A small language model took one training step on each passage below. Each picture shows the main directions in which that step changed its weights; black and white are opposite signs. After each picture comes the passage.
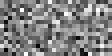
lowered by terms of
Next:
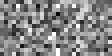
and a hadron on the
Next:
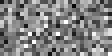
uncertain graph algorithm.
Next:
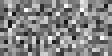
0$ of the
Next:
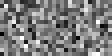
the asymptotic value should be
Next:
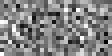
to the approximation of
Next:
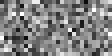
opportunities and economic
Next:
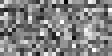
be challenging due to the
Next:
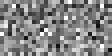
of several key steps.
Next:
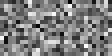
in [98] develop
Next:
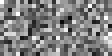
usual combinations of a solid
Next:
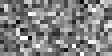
in numerical calculations. In
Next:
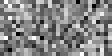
cast this task as
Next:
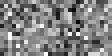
next section that these
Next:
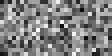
superconducting leads for which
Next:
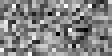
of the system polarization
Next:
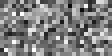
extent of selected emission lines
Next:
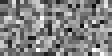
diverse computational tasks incompatible
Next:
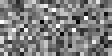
example, let us recover
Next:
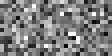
reviewer for their
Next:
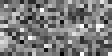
= \lvert
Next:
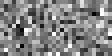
a result, we
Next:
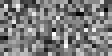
the galaxy sample and extend
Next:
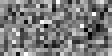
electric and elastic energy
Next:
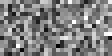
image or interface be
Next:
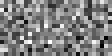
A Penrose
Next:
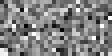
\Omega\, M
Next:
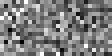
view the FQHE
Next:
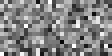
slices, we
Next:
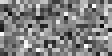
gas molecules at a specified
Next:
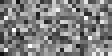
measurements are illustrated in Figure
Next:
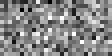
information theoretic limits on
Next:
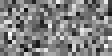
solutions that could describe the
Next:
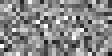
can lead to significant
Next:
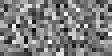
a function of the
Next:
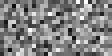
of the wave vector for
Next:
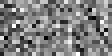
d) Sample emission
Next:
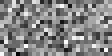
sequences per model. With
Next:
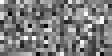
orbital angular momentum have also
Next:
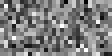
the space asymmetry of
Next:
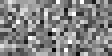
relax the usual measurement
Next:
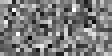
via the procedure described in
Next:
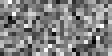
analytically solvable time
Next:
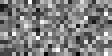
nominal value.
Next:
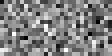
instability. The threshold conditions
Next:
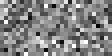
via Archirafi
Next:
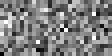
was set positive if the
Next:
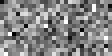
ground planes and electromagnetic
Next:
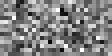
let us briefly discuss
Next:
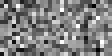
the moduli through the
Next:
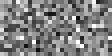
The idea of extra dimensions
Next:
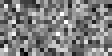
the time scale. The
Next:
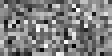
by the sum $
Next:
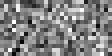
the trade-off
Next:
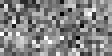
the mass $m$
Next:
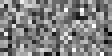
the result into an
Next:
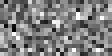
we are free to
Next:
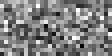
at $mR =
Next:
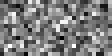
paper we have shown how
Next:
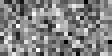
as the ratio between the
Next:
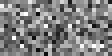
reflections can be a
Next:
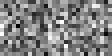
that derivative work needs to
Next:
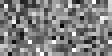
the final selection criteria in
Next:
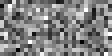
collisions in trapped
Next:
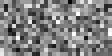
a plausible flow
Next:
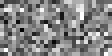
be at high energies.
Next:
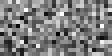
The ratio between the amplitudes
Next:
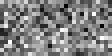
occupation number is
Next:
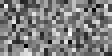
the Fourier transform of the
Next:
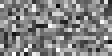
Inference} that
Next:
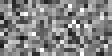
limit of the dimension of
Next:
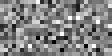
natural response, to generate
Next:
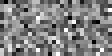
rights, cloud
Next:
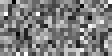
imaging under excellent
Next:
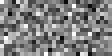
Academy of Sciences
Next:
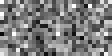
inverse problem. The presented
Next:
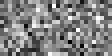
integral as follows:
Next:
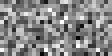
primary with line to continuum
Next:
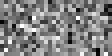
to a positive experience for
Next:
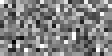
many topological phases are described
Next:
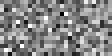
conjectures concern
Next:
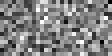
CPW configuration and
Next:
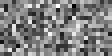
a potential deficit in
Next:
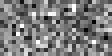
for the research described in
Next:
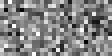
an earlier, very long
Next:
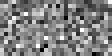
set the initial density in
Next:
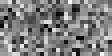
experimentally from the ratio between
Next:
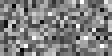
of $\kappa$ for
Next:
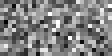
of profiles tend to be
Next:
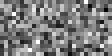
is as low as 24
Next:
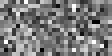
radial coordinates, the density
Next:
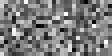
conformal time coordinates, the
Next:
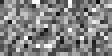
overall similar observable properties.
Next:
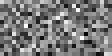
shock during this time
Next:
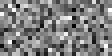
these theoretical methods is that
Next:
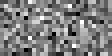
plus a sum over the
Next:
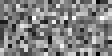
to energy loss processes
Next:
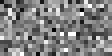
No specific assumptions are made
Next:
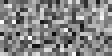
pair and large transverse
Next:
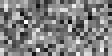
Great Comet
